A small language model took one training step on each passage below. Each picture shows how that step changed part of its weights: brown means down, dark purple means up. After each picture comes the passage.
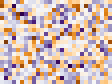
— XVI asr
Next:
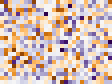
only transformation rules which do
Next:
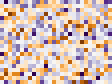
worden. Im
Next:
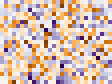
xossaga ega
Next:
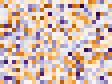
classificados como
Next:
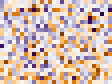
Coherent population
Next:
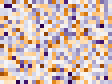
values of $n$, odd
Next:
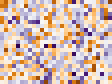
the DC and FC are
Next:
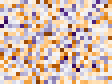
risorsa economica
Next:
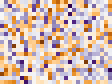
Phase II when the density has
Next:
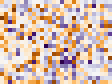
configuration, the Rust
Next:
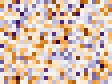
the available data but
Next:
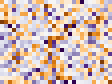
work. The zero of energy is
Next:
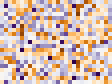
от Бога дан
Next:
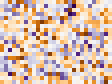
, \ee where we have used
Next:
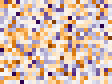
tidak perlu lagi
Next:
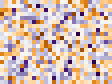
findings are in agreement with
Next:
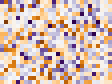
width and the velocity
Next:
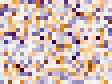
decimal a respeito do
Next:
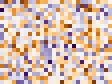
$\Bp \to \Xz
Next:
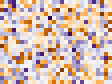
when the past lightcone
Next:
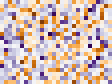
el área más
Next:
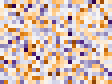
Sendo assim, de
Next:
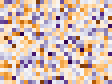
Andreiană din
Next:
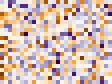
grading we can obtain different
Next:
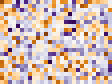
equal to the total force it
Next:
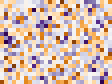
та конотативного
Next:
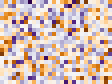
origin of the problems
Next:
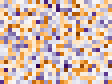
tercatat 20 dan
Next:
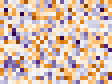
times, as shifting
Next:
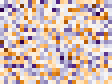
prehispánica no
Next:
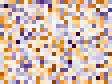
distribution of refractive index
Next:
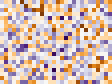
anomaly can be
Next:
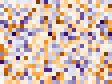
power series expansion of
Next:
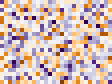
de producción posible en una
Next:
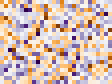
global control of
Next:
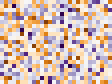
estudio de caso
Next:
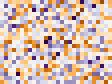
иные интересы и
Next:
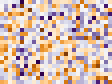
by a density matrix $\rho
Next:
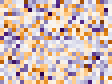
del rediseño de
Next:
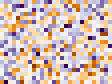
Você frequenta o
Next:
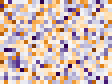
à l'aide de
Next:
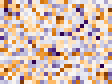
symmetries of the system,
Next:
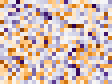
begrepen en
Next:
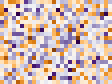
acuña como
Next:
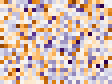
empresa, lo cual
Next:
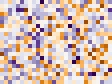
nie straciła
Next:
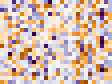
Howard, D.,
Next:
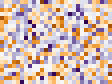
middle panel of
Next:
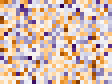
function (PDF) of
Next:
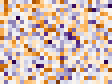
remota, o que fez
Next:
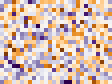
reciprocity law can
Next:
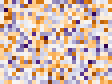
not compact enough to
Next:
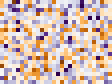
par les membres de la
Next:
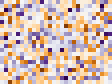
biri texnologik
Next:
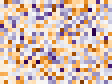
согласуются с
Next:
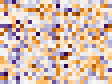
a satellite, where each
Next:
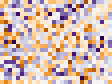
exist for network B.
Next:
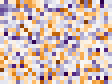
de fenómenos
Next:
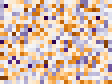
Fig. \ref{MC},
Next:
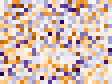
objetivo de analisar
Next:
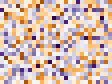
камида 50
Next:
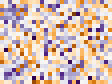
y que el investigador
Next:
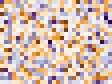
poter approfondire i
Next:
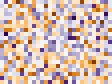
produto que apresentou
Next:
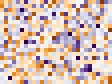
for the most strongly
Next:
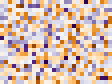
Apenas 7,7%
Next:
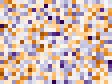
// Форум
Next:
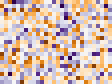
речи, а также
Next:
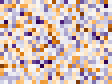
lexicon learning,
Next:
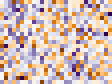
combination are not
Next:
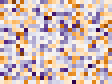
respondió de manera
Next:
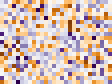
duality leads to a
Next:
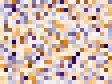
minimização deste
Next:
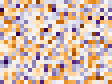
system. \section{CnA
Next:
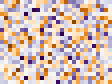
турли хил
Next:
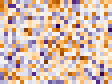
than real variability. The
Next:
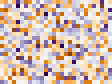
different data rates are used.
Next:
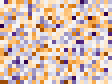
and {\em repel} at
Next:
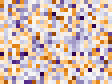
the defining equations of the
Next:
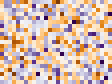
phases, we computed the
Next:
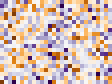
тўп узатиш
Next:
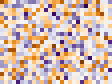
shift can be expressed
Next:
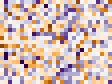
de este efecto,
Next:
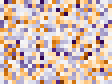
Nonlinear opinion
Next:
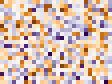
Utama Tbk
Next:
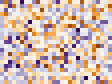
north alignment with an
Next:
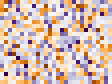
22 Secteur de
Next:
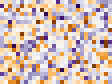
the estimated identified sets
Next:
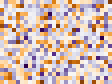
de Minas Gerais.
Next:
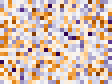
stochasticity of
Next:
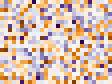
change $\Phi_G$
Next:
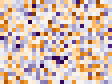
gas within its ISM
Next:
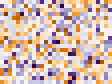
на состоянии
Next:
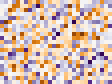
Demidov V.N.,
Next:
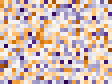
for the seven lowest
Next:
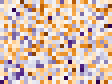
lifestyle as independent
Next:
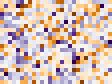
of only 30 min most
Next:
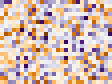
and Cooperative
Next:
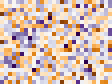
precision benefit
